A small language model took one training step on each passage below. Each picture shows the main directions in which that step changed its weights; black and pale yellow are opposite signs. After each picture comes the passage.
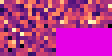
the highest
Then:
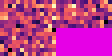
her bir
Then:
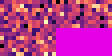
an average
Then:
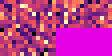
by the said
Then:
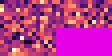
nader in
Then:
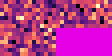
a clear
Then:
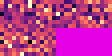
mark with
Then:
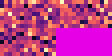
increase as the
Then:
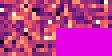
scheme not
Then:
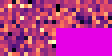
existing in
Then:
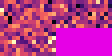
by assigning
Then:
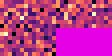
charge of
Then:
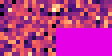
QAT models
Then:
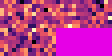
this starting
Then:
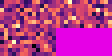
of nasal
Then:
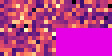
van de
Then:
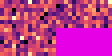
methods as
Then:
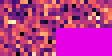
что в
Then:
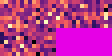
Based on the
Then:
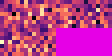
nodo de
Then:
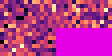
zero on
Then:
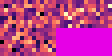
training in
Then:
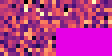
is reduced with
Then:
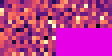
to the internal
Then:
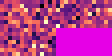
a total of
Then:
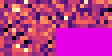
influence in
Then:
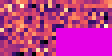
results for the
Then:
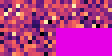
design space.
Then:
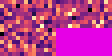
marks on
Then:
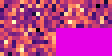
aim of this
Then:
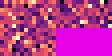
increase in
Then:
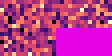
- Developing
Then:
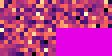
form of the
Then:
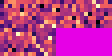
that imply
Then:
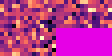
players as
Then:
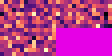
mission comes
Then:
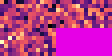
the heat
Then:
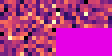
dire que le
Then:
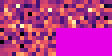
There should also
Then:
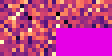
\quad \nu
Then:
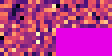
means of
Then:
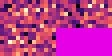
experimental results
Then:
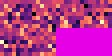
selected in
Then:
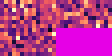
transition from the
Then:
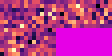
a arte
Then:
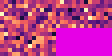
contrast, and
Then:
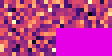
this delivers
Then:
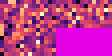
Source of
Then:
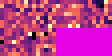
nos indicar
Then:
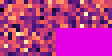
dealing with
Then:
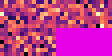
total coverage
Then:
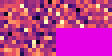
a la vez
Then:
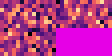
in this paper
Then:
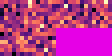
when needed for
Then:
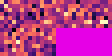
in certain
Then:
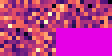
method. Based
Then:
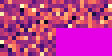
made by the
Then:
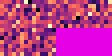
how closely
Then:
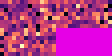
range of
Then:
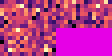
aid the
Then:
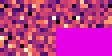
relative error
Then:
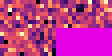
is a very
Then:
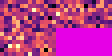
There is no
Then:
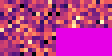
by using the
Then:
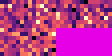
K. The
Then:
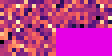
show chaos
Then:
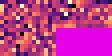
all variations.
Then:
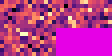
History The
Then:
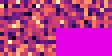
the environmental
